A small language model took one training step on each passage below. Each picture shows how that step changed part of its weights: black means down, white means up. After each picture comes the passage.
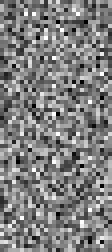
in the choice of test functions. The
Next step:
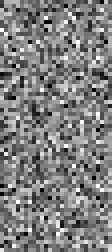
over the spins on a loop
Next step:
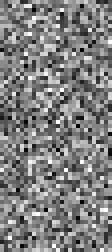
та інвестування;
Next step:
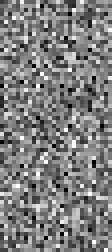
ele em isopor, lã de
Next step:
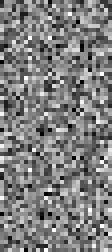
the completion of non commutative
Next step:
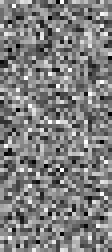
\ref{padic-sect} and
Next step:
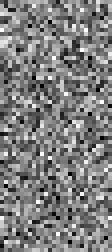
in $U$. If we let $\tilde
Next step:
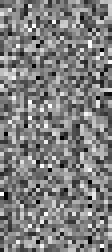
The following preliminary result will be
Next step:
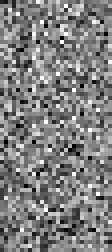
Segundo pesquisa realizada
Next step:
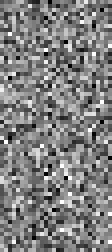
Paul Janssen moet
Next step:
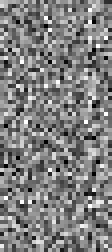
faiz ile enflasyon
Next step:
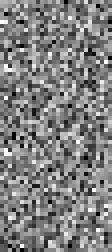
detectors $n = 6 \qquad n
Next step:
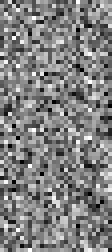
sifati va darajasini yangi
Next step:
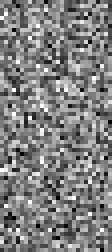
derechos fundamentales. De
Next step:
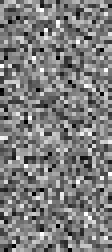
von independent L. (Meran),
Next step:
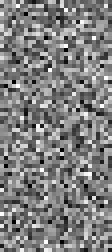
observando se os sintomas não
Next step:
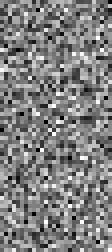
$L^2$ inner product with
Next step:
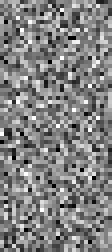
возраста преобладает
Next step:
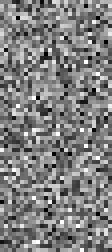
group is a Noetherian maximal
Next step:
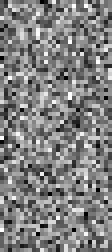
Demolição, sob a
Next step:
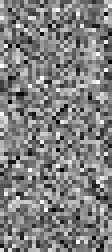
prevention. Awareness of these
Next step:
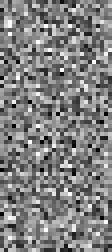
(CNPq) e ao
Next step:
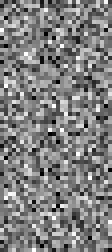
can only be described with the help
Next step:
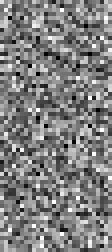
a degree of freedom. The
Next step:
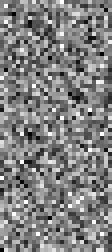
iqtisadiyyatı. -
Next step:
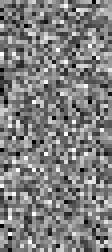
differentiable functions, respectively. The result
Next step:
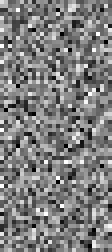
até sua alta da Sala de
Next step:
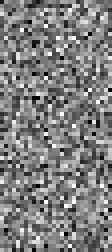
intervals \endhead \noindent {\bf
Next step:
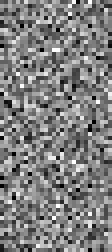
дуге, В Скорость
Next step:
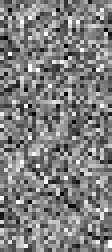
Sexual Prevenção da Picada
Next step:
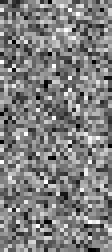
Sharq filologiyasi
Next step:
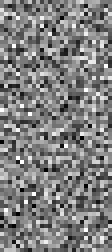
with respect to $M$ and let
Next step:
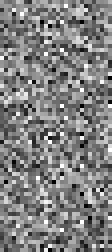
yigitning g‘ururi,
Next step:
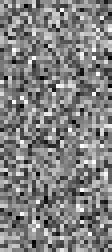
extendable to $t=0$ and
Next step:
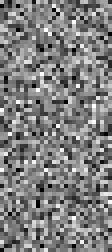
are similar commutative diagrams for
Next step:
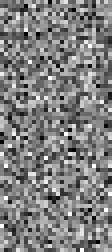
integrable function $f(x)$ and
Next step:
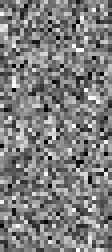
study the following Dirichlet problem for
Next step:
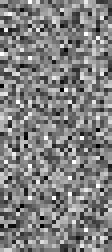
with respect to the $L^2$
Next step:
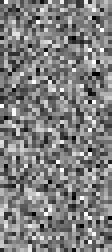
cohomology ($\ell\ne
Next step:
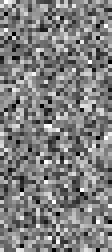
tushunarli bo‘ladi.
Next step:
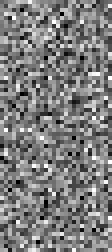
space $M$ with a linear map $\cdot:
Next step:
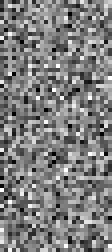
psique. Esta integración
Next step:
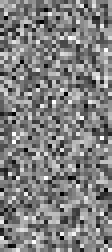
term as an identity between power
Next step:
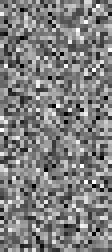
of any weight $\omega$ as the sum of
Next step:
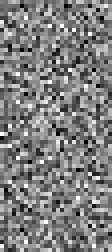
об опережающем
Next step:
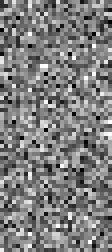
af te stemmen op de
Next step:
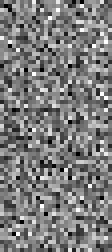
data in the current memory space
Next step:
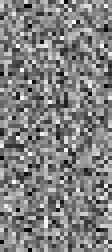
що одночасно
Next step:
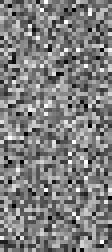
the fulfillment of Assertion 4
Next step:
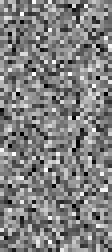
massasidan yasalgan
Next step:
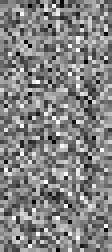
Pengkodean Pengembangan
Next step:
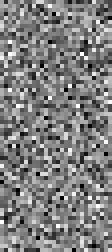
the validity of the Diophantine
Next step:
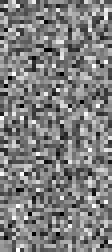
heeft in dienst te
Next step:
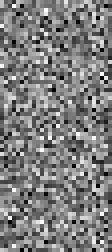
the final inversion algorithm uses
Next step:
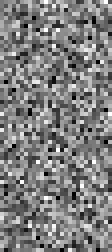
the rational Chow group of
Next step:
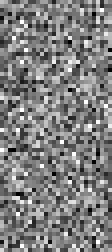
interval $(-\infty,s)$ reduces
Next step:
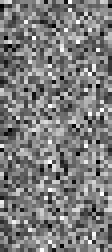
equivariant harmonic map to an
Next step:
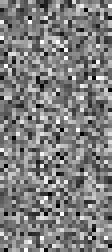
Such front exists if and only if
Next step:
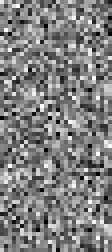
cánceres (Honma et
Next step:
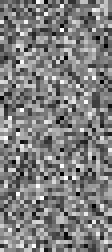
do circo, desprendendo-se
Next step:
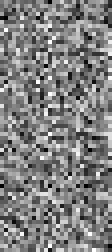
tiklash va tergov qilishga
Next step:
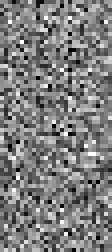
private residents in Qibray
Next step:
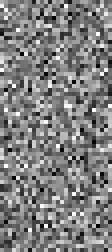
in the waveguide problem in the
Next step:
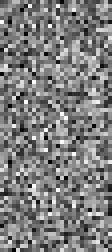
frequency $\tilde{\omega}$, the
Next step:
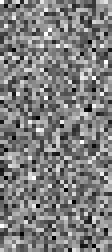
la secuencia inicial de
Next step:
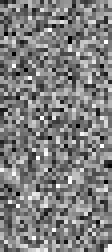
Due to an asymptotic nature
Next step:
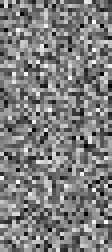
multiframelets, but behave
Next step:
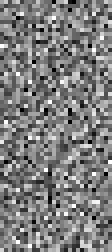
por patógenos que secretam
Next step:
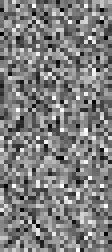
at random. Even though the
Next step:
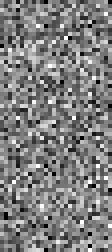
is isomorphic to $~\overline{\mathbb
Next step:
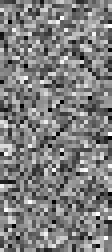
parameters for $S$, and a finite set of
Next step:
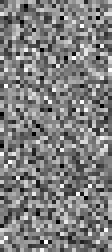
Note that the surface given by
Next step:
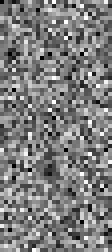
$E$-word of the type 3, so
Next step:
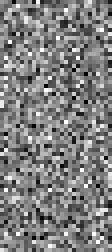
$\wh\g$ is defined as the
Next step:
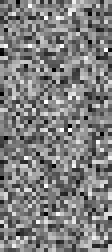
Associate Professor,
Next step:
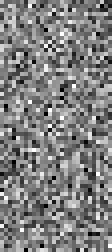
de exportação ou daquelles
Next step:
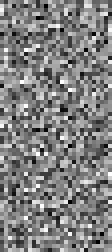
- \frac{C(\epsilon)}{|\log
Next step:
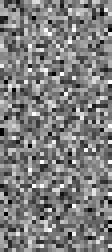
or $\cl_XA$, if it is not
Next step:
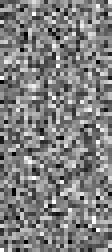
depth that is small compared with
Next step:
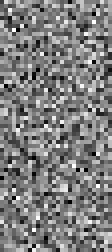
profesional en trabajo social
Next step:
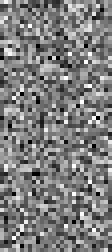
the SO is able to select the
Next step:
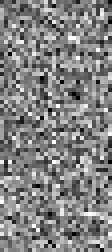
chart of the target. It
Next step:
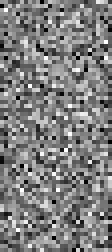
is the point Y, which is isogonally
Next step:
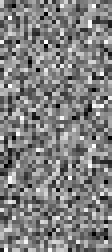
otros, a una visión de
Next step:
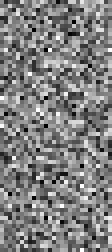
be %given in future
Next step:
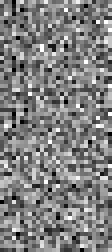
finitely generated. By part
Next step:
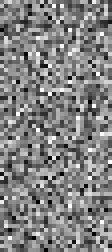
viskositas dinamik.
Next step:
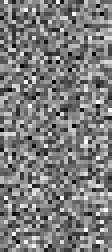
then Theorem \ref{pcgb} is
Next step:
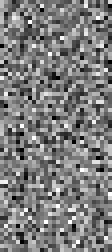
that $\lambda_{\alpha}^J< 0$ and
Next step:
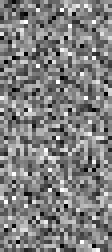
Análogamente, todo proceso
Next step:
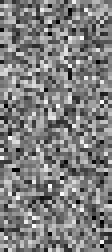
## 4. Conclusion: If we
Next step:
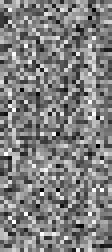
conditions, but the corresponding terms from the
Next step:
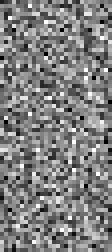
maxsus takshil etilgan
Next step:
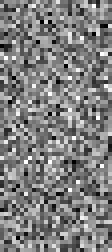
under the K\"ahler Ricci
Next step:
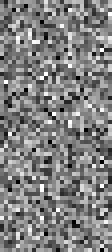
be of the simplest possible form (with
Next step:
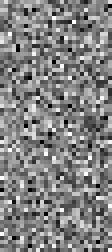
\left\{\infty\right\}$. We
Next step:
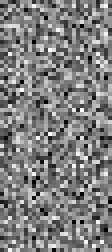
to be expected since to set up the
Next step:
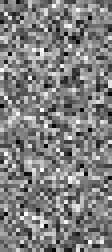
$G$). Since $Y$ is
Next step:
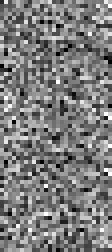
subtitle “The Liberators of
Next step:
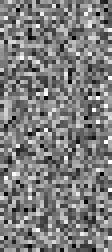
quadrinhos. Porém
